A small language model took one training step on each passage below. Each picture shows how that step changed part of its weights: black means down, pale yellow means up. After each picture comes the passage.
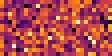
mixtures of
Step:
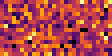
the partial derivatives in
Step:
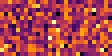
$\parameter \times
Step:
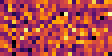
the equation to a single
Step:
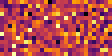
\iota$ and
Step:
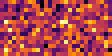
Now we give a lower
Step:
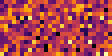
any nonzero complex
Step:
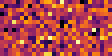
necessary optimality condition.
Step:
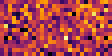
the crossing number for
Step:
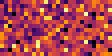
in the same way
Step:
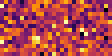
case for $G$
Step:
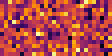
Common examples of
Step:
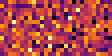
studied by Merle
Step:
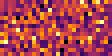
completed studying
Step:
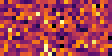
We will have to consider
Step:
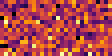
where the prior distribution
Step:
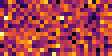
with singular controls of
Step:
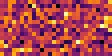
numerically efficient as
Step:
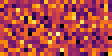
treat the sets
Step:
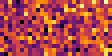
of a union of
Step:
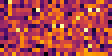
output is then
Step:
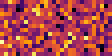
The dyadic
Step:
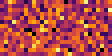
lattices has exactly
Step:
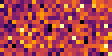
value obtained by the
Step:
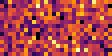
is a left ideal of
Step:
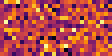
duality} Let
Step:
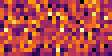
% Open regular neighborhood
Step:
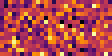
are the spectral projections
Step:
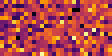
proofs. The final
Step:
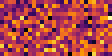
configuration provided is not
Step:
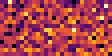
as well as some necessary
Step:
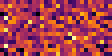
delay function
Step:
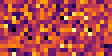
the unit cube
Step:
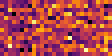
information beyond that
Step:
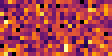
We say that a
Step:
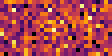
theory of codes,
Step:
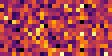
intersection of the zero
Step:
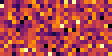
cocycle condition and
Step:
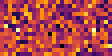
the corresponding matrix is
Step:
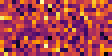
a simple Lie group.
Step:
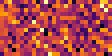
Ostrowski type
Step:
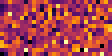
may take the obvious map
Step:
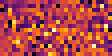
not strictly convex, this
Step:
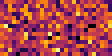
the operator $U$
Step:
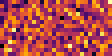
denotes the integers localized
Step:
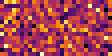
functions} We start with
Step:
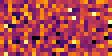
the shifted
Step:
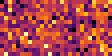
to the set of
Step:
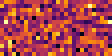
Proof of $\Im e
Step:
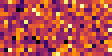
The geometry of a spherical
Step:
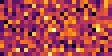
inputs, algebraic
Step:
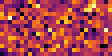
2$, and let
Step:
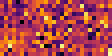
of our method in
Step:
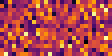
is replaced by the
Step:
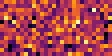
conjecture that the statement of
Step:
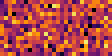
classical logic,
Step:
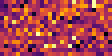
which is a weak
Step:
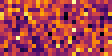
a {\bf weak
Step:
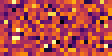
\[ \frac{\partial
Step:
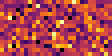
1$. Hence it is
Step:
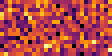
a compact and connected Riemann
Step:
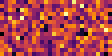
right half plane), we
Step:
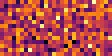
prove a special case of
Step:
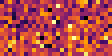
$X$ in the
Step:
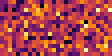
Then $y$ has
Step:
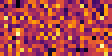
different types of
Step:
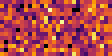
cases. The following result
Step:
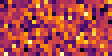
is the unique maximal
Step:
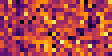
of invariant differential operators
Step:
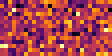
main quantity of interest
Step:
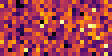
power of 2, because
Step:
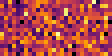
of each class.
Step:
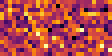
a free group and
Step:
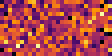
exactly one positive root,
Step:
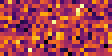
$D$, we choose
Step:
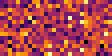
X$ is the inclusion
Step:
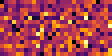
manifold. Cartan could
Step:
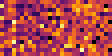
mathematical modeling
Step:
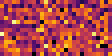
ideas in these two
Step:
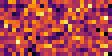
In this section, we
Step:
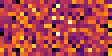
procurement cost
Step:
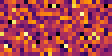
direct MCS
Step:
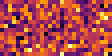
the unicity statement
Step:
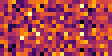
by the limit property
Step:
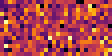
We write elements of
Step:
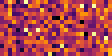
for the algebra of the
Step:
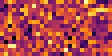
we show that the construction
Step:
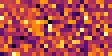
our Fredholm
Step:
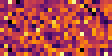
measure of the cone
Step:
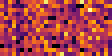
physics of the
